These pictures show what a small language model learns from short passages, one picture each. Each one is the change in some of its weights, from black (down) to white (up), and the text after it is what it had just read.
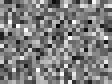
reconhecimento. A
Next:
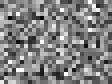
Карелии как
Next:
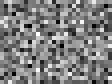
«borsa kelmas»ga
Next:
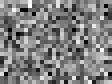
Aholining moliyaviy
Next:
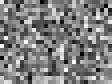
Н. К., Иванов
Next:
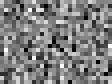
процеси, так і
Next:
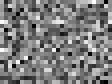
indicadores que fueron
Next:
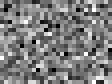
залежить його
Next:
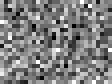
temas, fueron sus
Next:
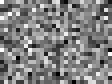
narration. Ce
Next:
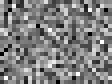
ukuran panjang
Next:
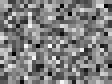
sobrevivir *M.
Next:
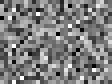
- Москва:
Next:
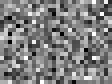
peculiarities of
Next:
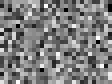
growth, body
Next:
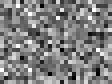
В работе [2]
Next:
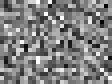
usulidan unumli
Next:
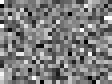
esforç de 54
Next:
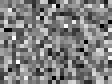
mawsar ka
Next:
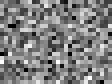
Higher School of
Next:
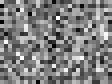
«On Restoring
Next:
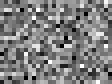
исследования —
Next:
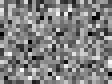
from other locations in
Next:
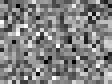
los elementos de interés,
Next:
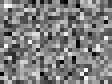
propõe-se a
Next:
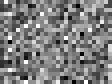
on the example of the
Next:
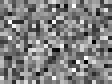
deli slovenskega
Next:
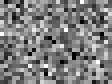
resultado final es un
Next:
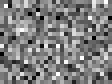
– Ургенч,
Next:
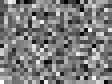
keltirgan. Allyuziya
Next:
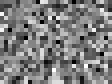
keagenan menyatakan
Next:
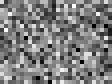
spécial, quel que
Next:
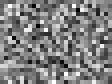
diketahui nilai
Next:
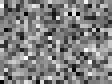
disekolah, seperti
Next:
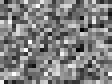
of the factors
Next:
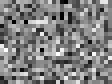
yoki erkaklar va
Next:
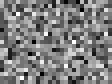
kelish mumkin.
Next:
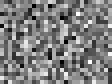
Barqaror yashil
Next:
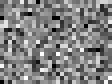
so'z yoki modal
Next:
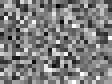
Evidenz ist, wie
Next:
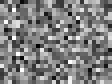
sekadar aktivitas
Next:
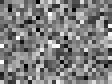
Galería Caracas
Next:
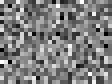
qator ilmiy
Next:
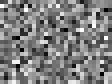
visina, težina,
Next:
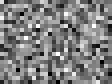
entonces se realizó estudio
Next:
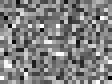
van de verschillende
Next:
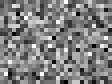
des sciences techniques
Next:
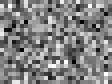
yaratishga xizmat
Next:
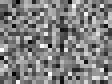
un testo originale
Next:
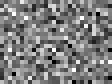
não advém somente de
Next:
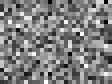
tradicionalmente, ha
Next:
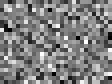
panjasida jam.
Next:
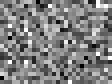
empiris kandungan
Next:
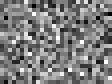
va suv omborlari
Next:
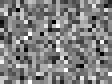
conformar una economía social
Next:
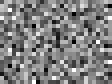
for development in the
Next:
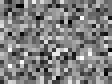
en aldus het loon
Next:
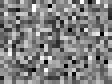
intentions différentes
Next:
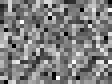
في الخليج /
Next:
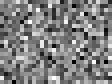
la técnica de
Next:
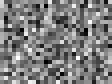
tiempo que se asigna
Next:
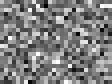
фойда олиш
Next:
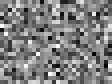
qancha lafziy,
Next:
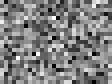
and B. Kamilov.
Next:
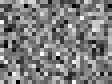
ko'p uchinchi
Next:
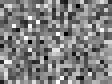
speech literacy and
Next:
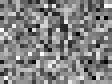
siswa mengembangkan
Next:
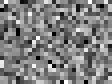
лекарств и
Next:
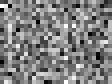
Code. That
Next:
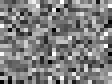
Vernetzung der
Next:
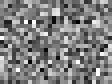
strumenti musicali in
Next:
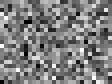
capaz de satisfacer
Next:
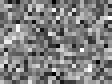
من الديوان
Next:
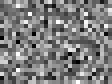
Als we kijken
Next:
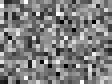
qancha terminlar
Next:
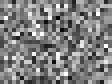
juda qimmatga sotish
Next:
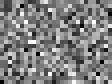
avec ses propres traits
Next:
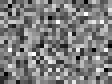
direcionadas conforme as
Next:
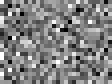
10. Umarovna,
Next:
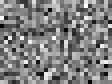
bunda ulush
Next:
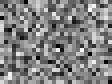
daného prvku ve
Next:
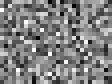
a ocorrência de um
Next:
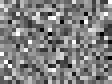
(In Russ.).
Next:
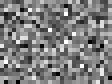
ва мақсадларни
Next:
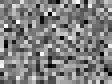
ta'minlangan va
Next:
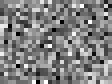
nutq faoliyatini
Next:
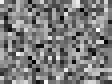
escolares por dois
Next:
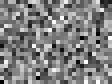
– sirli yozuv
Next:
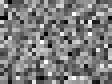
bo'yicha hali
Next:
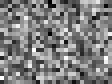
portanto, sendo
